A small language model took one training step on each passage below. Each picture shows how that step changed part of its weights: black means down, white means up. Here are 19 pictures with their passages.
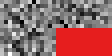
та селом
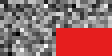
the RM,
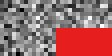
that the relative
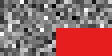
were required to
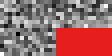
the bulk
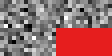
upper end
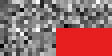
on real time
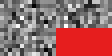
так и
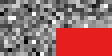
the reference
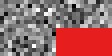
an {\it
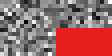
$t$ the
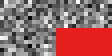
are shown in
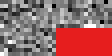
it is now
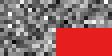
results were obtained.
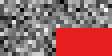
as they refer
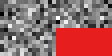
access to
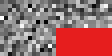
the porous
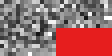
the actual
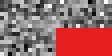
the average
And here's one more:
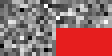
by dynamical
